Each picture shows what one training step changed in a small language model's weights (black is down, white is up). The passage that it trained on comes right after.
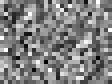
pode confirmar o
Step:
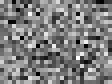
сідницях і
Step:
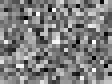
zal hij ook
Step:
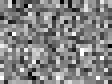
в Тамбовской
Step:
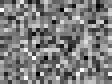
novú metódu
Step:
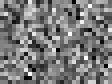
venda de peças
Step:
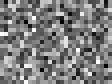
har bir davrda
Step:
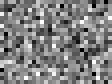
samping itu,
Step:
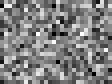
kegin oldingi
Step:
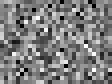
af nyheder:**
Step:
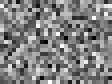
pola emosional yang
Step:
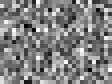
PADY, les
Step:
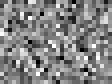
va metodikasi
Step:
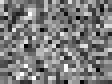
podemos observar que
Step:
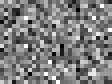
colleagues is
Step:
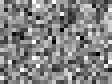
bartaraf etish uchun
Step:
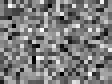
ertak”dagi –
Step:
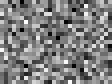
предварительность и
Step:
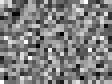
la gobernanza de
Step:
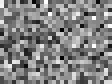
oshirishda iqtisodiyot
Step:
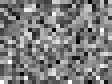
in relation to its
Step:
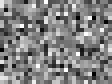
gestión del talento
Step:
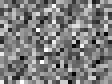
Gall (Hg.):
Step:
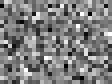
nördliche Bau
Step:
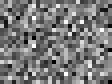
and Alī B.
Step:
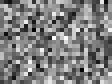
suas próprias
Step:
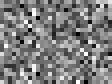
della specie,
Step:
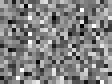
населения, а в
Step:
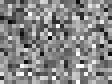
процессов растительного
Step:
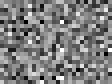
своя роль у
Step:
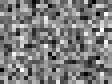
tashabbusi bilan
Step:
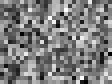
de satélite,
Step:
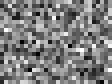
en verplichtingen
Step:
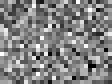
Creative Commons
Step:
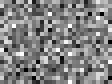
qolgan qismi
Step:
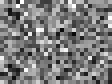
a FARC-ot,
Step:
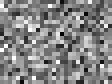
recopilada en el
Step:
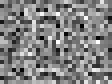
Antwort in der
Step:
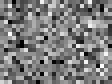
один шаг в
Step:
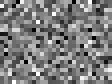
Monuments of
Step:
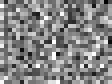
xos uslub,
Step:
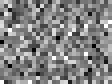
xizmat qiladi. Bu
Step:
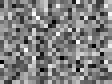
Déa Rossas
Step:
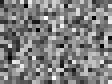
da segurança
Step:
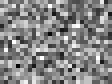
bilan birga mustaqil
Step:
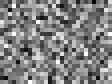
da olumlu yönde
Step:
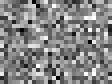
this article is
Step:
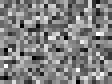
New World
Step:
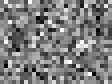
xabar beruvchi
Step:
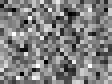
a virtude de
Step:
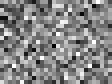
of the study is the
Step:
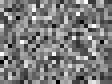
and methodological
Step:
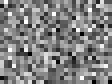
Ellemers, Van der
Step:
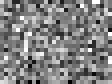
state, because
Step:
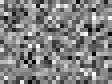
kerakki, har
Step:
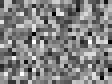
formulazione delle
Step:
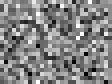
públicos son titulares
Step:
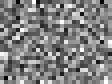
Myers, G.
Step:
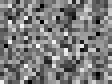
de l'étude,
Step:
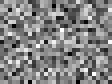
are formed using
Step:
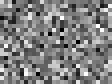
з пільговими
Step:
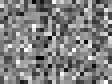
De cada dimensão
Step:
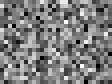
aprovechar la
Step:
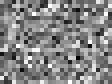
вазифалари ҳам
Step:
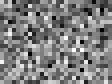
в обществе,
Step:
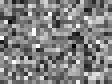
часть себя и
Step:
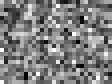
de agua solo
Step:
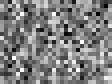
Adabiyot va
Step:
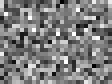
parte de la dificultad
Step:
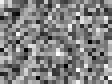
la resolución de los
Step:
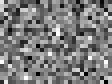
é um dos pilares
